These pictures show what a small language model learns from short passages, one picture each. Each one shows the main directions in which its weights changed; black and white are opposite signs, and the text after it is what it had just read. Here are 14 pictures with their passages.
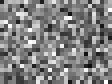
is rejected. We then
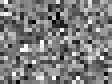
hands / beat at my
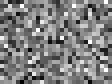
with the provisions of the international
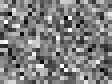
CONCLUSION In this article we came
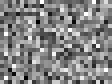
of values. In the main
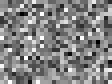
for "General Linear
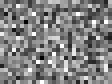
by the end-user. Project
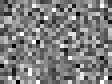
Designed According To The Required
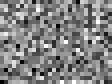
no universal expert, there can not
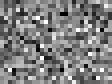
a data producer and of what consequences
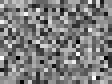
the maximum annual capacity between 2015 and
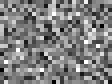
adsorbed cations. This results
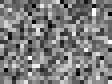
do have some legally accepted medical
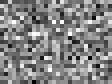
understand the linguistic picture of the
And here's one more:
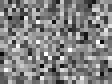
investment in eco-innovations in
